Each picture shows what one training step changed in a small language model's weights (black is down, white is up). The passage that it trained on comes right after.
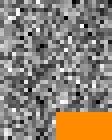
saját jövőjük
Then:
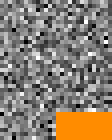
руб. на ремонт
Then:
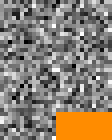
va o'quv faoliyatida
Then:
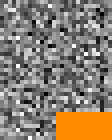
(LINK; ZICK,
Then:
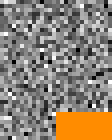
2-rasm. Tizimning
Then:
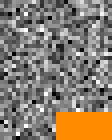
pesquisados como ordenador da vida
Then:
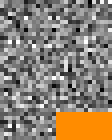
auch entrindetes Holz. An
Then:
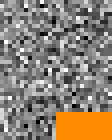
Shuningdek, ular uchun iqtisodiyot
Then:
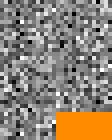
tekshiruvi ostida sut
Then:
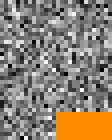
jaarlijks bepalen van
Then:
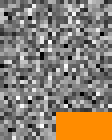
Revisión de datos y aporte
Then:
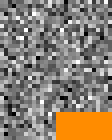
на основании Распоряжения
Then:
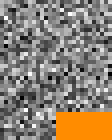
(1993) en muestras de
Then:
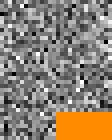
va fikrlarni intonatsion
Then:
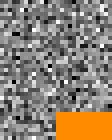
чи теорем, а потім
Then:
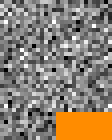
5 Петренко І.М.
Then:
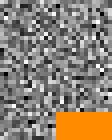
neste artigo. É
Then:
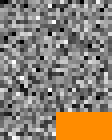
Armand Colin, Paris,
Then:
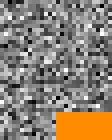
o'qitishni shunday
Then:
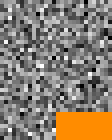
princípio em casas de
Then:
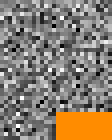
qanday farq qiladi? - bu
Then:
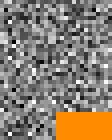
içsel yatırım,
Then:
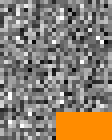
literatür taramasında
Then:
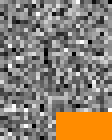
(2008): Individual and
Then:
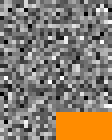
qabul qilinadi. Shaxsni
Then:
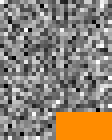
краеведения, а ведущие
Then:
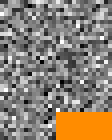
excelência no trabalho prestado à
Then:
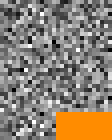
Usmonli Davlati uchun
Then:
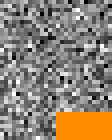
СВБ на местах. При
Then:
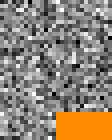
собою комплексні рішення
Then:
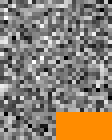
sociales de formación. Vale la pena
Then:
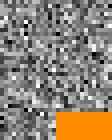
– високий рівень.
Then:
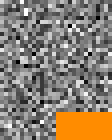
maqsadida kasallik keltirib
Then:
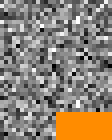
o'rganadilar hamda kelgusida
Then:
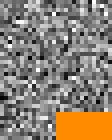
Agregado* eBook*
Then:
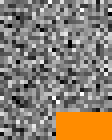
untuk mengetahui apakah
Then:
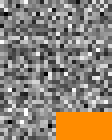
P. 5. ² Jumaniyozov
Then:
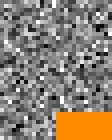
iboralarni izohlaganiga ham
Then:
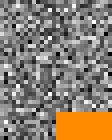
processo é dito sob controle quando
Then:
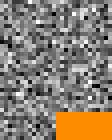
ditentukan sesegera mungkin
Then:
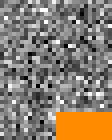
alcance y responsabilidad de la
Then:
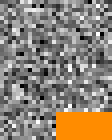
da Escola Municipal João
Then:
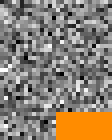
campuran pelarut.
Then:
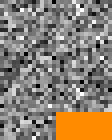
скорботна хореїчна
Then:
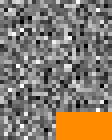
(DMC), Chillán registró
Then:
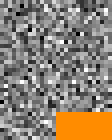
etip turđan sózde sol
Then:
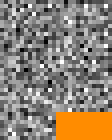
xo'jaligi, servis
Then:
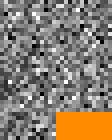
меньшее количество дней
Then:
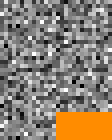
FERREIRA, J. L.
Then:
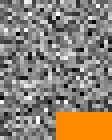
Markaziy Osiyo davlatlari
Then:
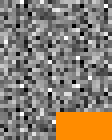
με το
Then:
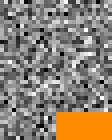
a membrana do clone
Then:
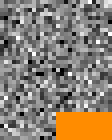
kuchaytirish va soliqlarni o'z
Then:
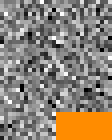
ta'lim shakllarining o'ziga
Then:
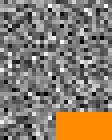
α , yang membuktikan
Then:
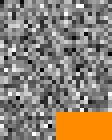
4: Network and application
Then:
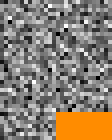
a sociedade em dois grupos
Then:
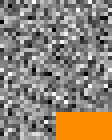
ist erforderlich, um das
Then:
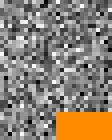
Анилин использовался до
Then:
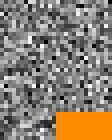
avec la description de deux
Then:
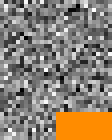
можливостей, з якими
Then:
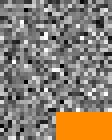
infantil. Fachada do prédio
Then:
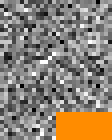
бўлган Хиггс
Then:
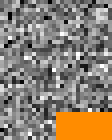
são de suma importância para que o
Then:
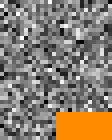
означает необходимость
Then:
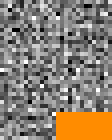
administratie van het
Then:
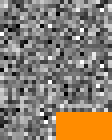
полностью согласуются с
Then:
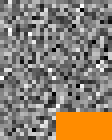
uchun tuzilishini aniqlash
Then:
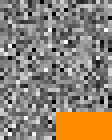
Yangi pedagogik texnologiya
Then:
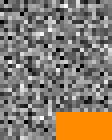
RESILIENCIA Y LA
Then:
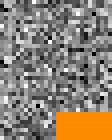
so stark immer im Maskieren
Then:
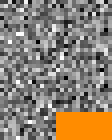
словарного запаса не
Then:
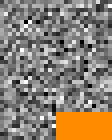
de 24 horas de crecimiento en
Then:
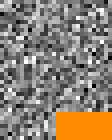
трение, сила, момент,
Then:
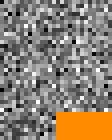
que o ensino de literatura e o
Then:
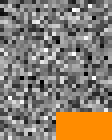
Именно педагог своим
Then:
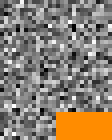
ist nach der [Vorlage für
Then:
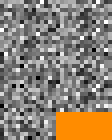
के सबसे
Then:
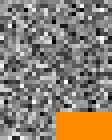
Chunki bu borada ixtiyor
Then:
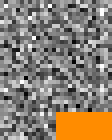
bilimlarni, balki mantiqiy
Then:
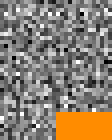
extruídos, relação de
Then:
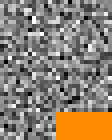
Advanced Electrical
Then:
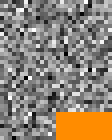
кафолатлаш, уларнинг
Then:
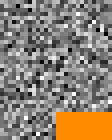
ahamiyat kasb etmoqda.
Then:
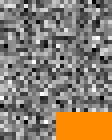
2024. Las posturas expresadas por
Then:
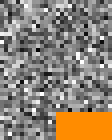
ver el cambio como un asunto
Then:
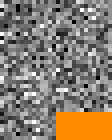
association entre le sexe du
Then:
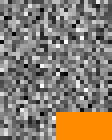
yuksakroq bosqichiga
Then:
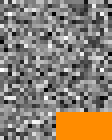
in spring, 30-40 kg of
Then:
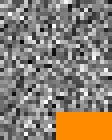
ахборотни муҳофаза
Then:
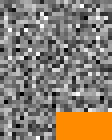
1134 foram excluídos,
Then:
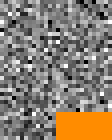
correspondencia al reconocimiento de
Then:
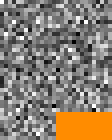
можливість працевлаштування на
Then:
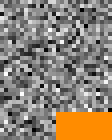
yaratish, shuningdek,
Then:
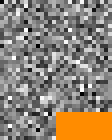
ҳаётини тасвирлашга
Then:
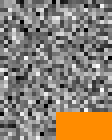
contexto. “O princípio
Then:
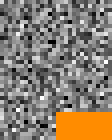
allá del alcance de ésta;
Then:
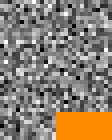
jismoniy va hissiy stressni
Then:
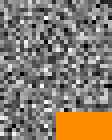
stata condotta attraverso il
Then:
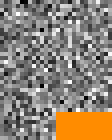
do recorte espacial do campo
